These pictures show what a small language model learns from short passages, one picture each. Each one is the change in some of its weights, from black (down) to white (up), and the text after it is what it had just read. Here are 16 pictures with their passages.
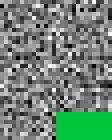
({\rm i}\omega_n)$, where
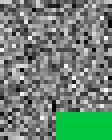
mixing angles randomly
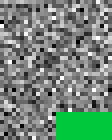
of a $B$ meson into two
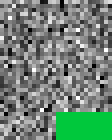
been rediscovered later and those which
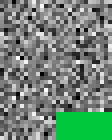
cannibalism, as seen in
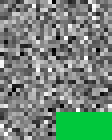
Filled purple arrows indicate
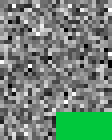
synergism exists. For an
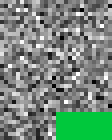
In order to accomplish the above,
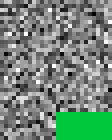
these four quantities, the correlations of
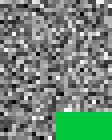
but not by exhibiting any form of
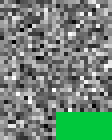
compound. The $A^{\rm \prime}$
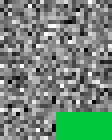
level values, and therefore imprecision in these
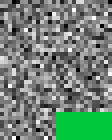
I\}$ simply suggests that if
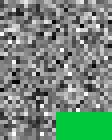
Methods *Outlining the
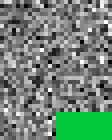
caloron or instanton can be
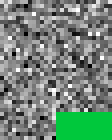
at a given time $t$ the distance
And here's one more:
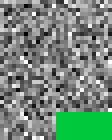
analyse them. Specifically, we consider
